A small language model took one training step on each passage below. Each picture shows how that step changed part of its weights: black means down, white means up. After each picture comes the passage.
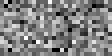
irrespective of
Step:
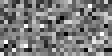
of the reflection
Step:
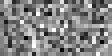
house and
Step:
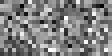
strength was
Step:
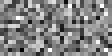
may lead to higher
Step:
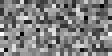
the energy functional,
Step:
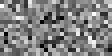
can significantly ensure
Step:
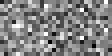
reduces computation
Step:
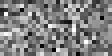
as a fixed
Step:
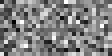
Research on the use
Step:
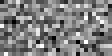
our research are in two
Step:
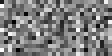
demonstrates the
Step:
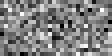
exploit the
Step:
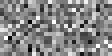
related works include
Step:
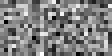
that exploits the
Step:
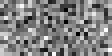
times were usually
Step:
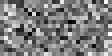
we value and what
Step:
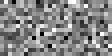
more details are given
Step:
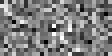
method that is the method
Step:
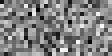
needed to generate
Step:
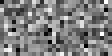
The sides of
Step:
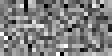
to one’s
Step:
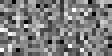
for integrating
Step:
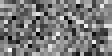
minor contribution from
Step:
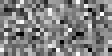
Failure load
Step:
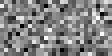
it is important for both
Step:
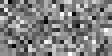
time. This paper
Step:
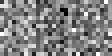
excitations. This
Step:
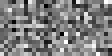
to the saving
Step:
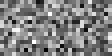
further details on the
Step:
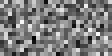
report, UN
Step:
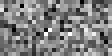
an analogy to
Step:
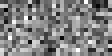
dealing first with
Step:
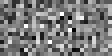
of the project do
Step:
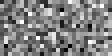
On the other
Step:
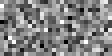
temple. The
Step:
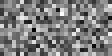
the Central
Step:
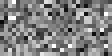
running for
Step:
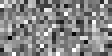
target proximity
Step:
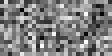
a cost in the
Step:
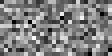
based on the frequency distribution
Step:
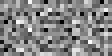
education level and most
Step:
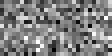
the initial position
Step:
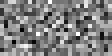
models into a secure
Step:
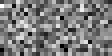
impacts in its
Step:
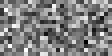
between segments of
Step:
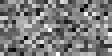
organism and the
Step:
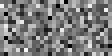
To keep
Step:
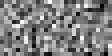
result \beq
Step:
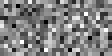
is effectively shared
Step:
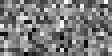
the entanglement of
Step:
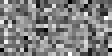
hole and particle
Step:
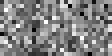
formula \be
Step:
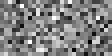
structure. The resulting
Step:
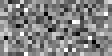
Freda N.
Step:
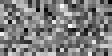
another class of
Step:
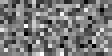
of a CFG
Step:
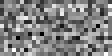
the point that a strong
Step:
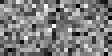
approximate solutions
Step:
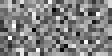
neutrality and
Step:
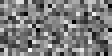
different types of
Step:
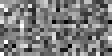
with the yield
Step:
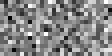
These comparisons
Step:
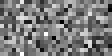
the seven factors
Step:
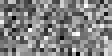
group use internet
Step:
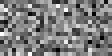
reprocessed within
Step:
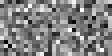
\Phi =
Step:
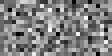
Under static
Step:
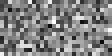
the professional
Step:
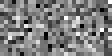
for conducting a high
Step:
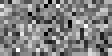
attributed to the
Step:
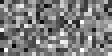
in form of:
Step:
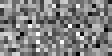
their data. We
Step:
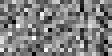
applied to the
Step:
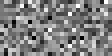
have negative
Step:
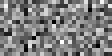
errors. After
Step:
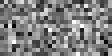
contribute to
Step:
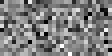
followed by energy
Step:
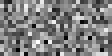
the fermionic
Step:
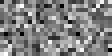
in constructing
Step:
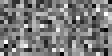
of the map
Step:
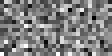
and the observation
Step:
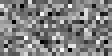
mechanisms for
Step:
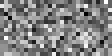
steady state while
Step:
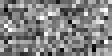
Theorem Let
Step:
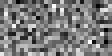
fragment into
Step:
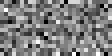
at a center of
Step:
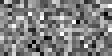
is motivated by
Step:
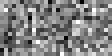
Institute of
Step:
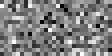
can also contribute
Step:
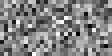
key aims
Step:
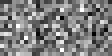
positive impacts
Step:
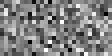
minimised at
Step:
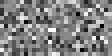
the MSM
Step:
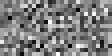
GV); the
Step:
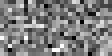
to Losartan
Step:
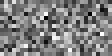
model by the total
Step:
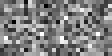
tool in potential
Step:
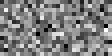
$\alpha$, up to
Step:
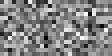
energy as $V
